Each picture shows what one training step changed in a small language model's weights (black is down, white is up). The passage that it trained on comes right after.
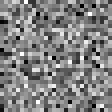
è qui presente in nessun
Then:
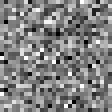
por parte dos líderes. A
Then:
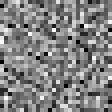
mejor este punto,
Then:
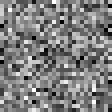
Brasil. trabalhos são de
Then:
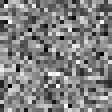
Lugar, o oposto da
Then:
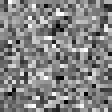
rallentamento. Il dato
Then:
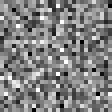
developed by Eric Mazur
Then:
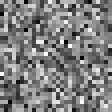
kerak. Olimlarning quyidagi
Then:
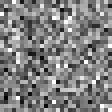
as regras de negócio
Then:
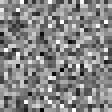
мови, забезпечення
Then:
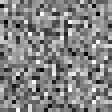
el total de errores de
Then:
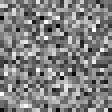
apesar da imensa gama,
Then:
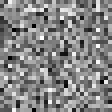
culture, language of
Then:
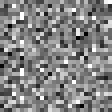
центральной Ферганы
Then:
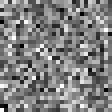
potenzielle Gefahr für
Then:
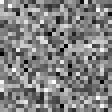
o'rgatadi. Din va
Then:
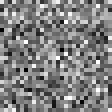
podem contribuir para a
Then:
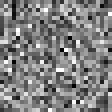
enti considerati separatamente ma
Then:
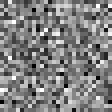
lahan, memperkaya
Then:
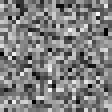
das vozes mais influentes nos
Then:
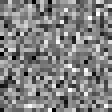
mumkin bo'lgan bepul
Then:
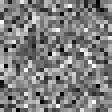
método eficaz na
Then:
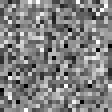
xulosalar berilgan. Kalit
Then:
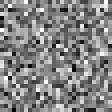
the everyday practice
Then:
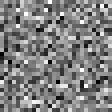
умов для життя.
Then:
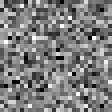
poznam. V mladosti
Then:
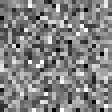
aby ten uporny
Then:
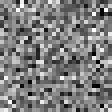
ўзаро ҳамкорликда
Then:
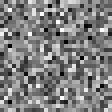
qonunlarini kuchaytirish,
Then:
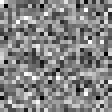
to‘liq axborot
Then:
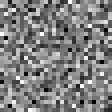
E nessa ida elas
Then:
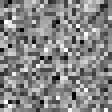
the kids' learning, and
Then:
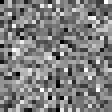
единый для всего
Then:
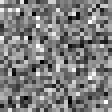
частоти пульсу до
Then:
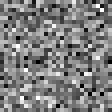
Henrique Souza.
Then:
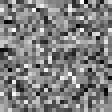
siguientes métricas: -
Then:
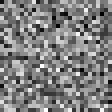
açık, kendini
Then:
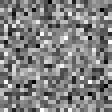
Educação) – Universidade Federal de
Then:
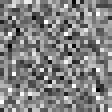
ijobiy baho olishlariga
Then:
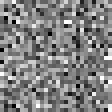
3. Projeto do Conjunto
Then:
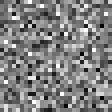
a la situación), destacando
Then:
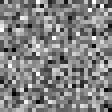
dificultam o monitoramento
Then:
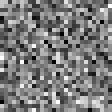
entusiasma tanto, es
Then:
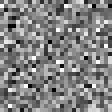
References Bala, R.,
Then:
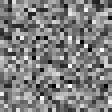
forense; con posterioridad,
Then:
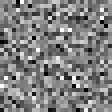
Уфимского научного
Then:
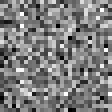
entendido como cultural e
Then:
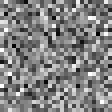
берувчи мударрис
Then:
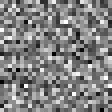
Ключевые слова:
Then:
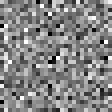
вероятность возникновения
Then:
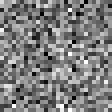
the family business
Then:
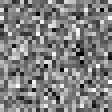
аниқлаш асосида
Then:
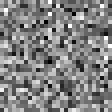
volleyball game
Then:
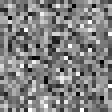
komponentlar ishtirokida
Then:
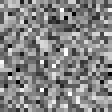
- *Men keldim*
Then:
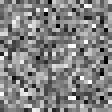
programa de necessidades; a
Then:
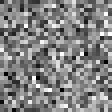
pengabdian masyarakat
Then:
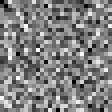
als vielmehr zunächst
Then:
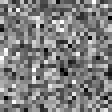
итоги Карибского
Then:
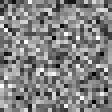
biznes g'oyangiz
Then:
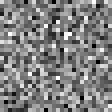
bobo til davridagi
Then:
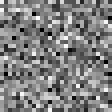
виключається. Зрив
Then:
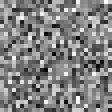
производства и реализации
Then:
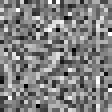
зичликка тенг
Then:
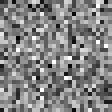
2022) ve saplarının,
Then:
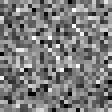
Хмельницького в
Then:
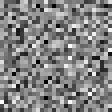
em diferentes modalidades de
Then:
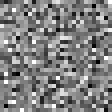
Virgínia Marília
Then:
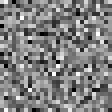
um eine künstlerische
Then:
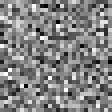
mavjud. Tergov
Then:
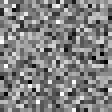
dan emosional yang masih
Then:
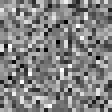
de la sociedad civil “en
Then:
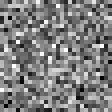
Mundo Iberoamericano
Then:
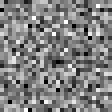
hesaplanan Tema
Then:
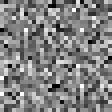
гіперонім і
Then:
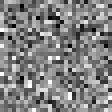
Enumeră consecințele
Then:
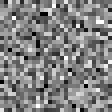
mentionnent la transition entre
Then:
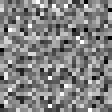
un día de edad de la
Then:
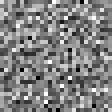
**З ким поведешся,
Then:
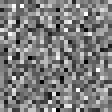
por tanto interrumpen por
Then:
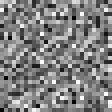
muito mais longo por mar de
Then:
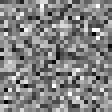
Wilayah Kabupaten
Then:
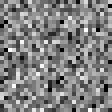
Preparatória e de
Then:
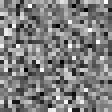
40yillaridan boshlab
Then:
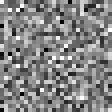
проникновение инфракрасного
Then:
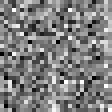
um processo essencial para
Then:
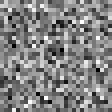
créativité et la
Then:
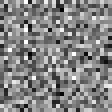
miqdordagi dastlabki
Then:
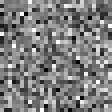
hablar como lo hago con una
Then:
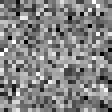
duyguları ifade etme
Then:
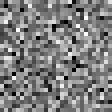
the family archive,
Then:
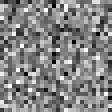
etgani kuzatiladi. Bu
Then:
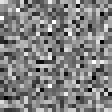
жойлашган холлар учун
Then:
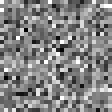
моряка від інших
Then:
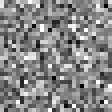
des produits carburants à
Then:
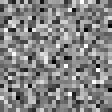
Annals of the Conference
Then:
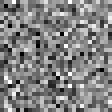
productos, modificando y
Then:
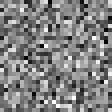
diperoleh kesimpulan
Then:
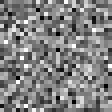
donc constitué de toutes
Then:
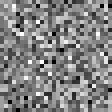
for Fuel Cell Powered
